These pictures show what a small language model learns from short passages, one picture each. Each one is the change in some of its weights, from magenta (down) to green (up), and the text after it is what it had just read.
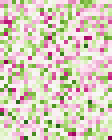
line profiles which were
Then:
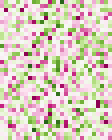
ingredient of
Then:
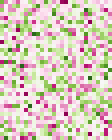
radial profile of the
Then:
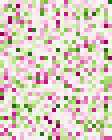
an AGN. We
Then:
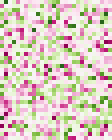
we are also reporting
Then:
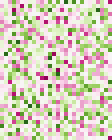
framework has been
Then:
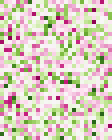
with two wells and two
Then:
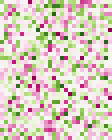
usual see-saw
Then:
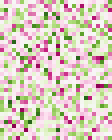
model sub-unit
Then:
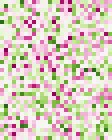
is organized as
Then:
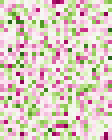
while sGRBs
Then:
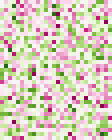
ions and the red
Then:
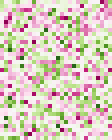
is shown in Fig.
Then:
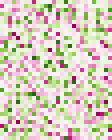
sources corresponding to the single fields
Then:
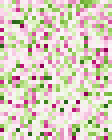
momentum dependence of the
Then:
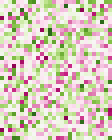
some time as shown in
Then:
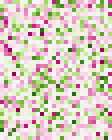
of a peak in the
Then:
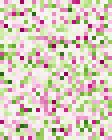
prohibitive as
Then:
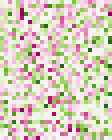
sensitivity of
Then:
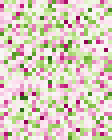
each partition.
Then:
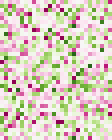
Hund triplet
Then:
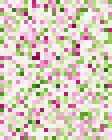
tracking the
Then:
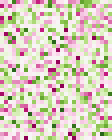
details of the simulations
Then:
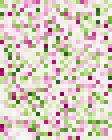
much faster with
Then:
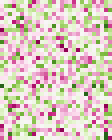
producing electrons,
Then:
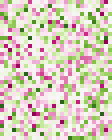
minor role in
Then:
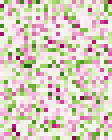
Second, adding
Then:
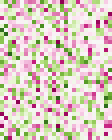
the measured input impedance
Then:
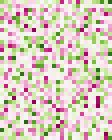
however, this result does
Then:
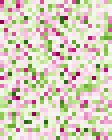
conditions, and outputs
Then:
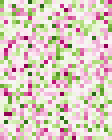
is then identically zero.
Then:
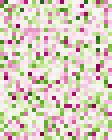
much broader
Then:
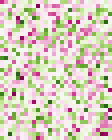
varying the magnitude
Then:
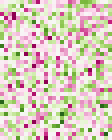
in the formation of
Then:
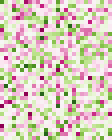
resulting from the finite
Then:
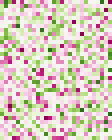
pole. One
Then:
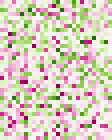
expect $\sim\beta
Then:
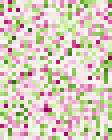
with redshift.
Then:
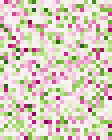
cascade with the
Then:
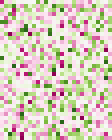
\end{align} As
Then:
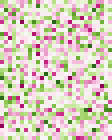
to study gauge systems
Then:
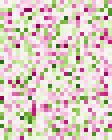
bars is to
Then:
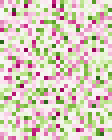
has gained interest
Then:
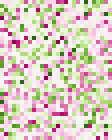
of the type \[
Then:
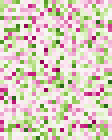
in total) used the
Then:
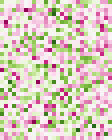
is dominated by a
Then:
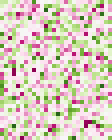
to the average value of the
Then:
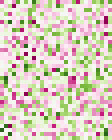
atom which is initially
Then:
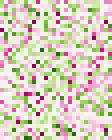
higher level modules and
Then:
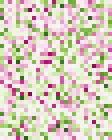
for molecular systems have
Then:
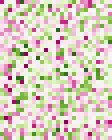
showed that proton
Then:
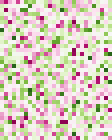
\beta \big).
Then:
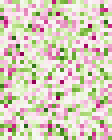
of background objects
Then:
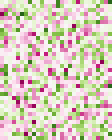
the duration of a
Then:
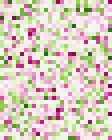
Ca doped
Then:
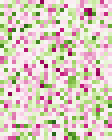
that it's easy
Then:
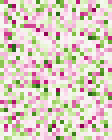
inconsistent with
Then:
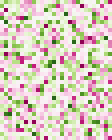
For the Bessel
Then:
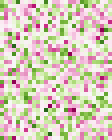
the minimum and maximum
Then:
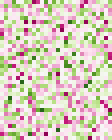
model} Let us
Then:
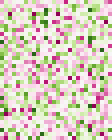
a module of the first
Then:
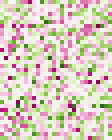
probability of the proposed
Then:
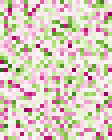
two nodes are
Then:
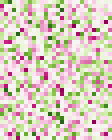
according to different
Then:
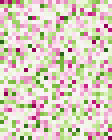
{\it store} quantum
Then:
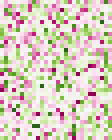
the trend of values
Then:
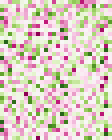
of the resonance.
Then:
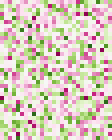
and further relevant states
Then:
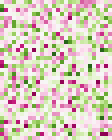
of the Hubble
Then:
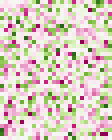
the nontrivial energy
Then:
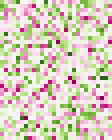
the measured velocities
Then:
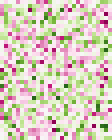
presents one training
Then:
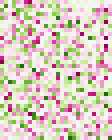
which villages to sample
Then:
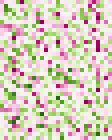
analysis, because: $
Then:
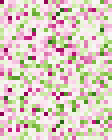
is an ensemble
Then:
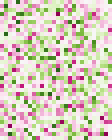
thermodynamic limit,
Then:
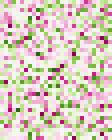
cost of a lower
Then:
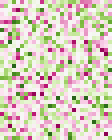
temperature and magnetic field.
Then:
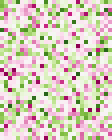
the oscillation
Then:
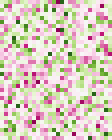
in Coq}.
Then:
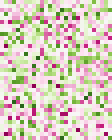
points (with coefficient
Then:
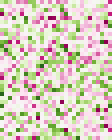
directly compatible
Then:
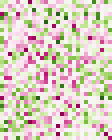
an operator that increases
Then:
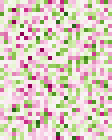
TX and RX pair
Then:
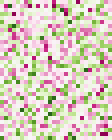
energy of the granular
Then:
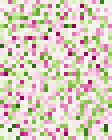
from earliest
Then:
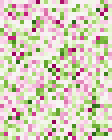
it, the throat
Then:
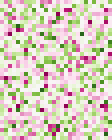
scaled populations of
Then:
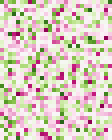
H. Souto
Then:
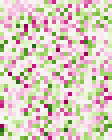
are exposed on the
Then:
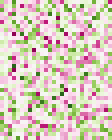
model which provides a
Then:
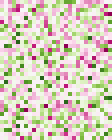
calculations were based on
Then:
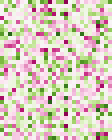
the hyper Boris
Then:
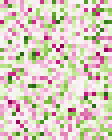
spinor Wilson
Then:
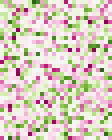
components to balance
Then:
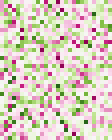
and $B \in
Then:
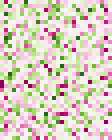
the Shannon limit
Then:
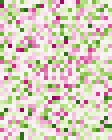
rates should be larger on
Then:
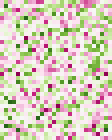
secondary pion interactions
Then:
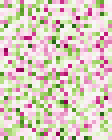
is effectively too
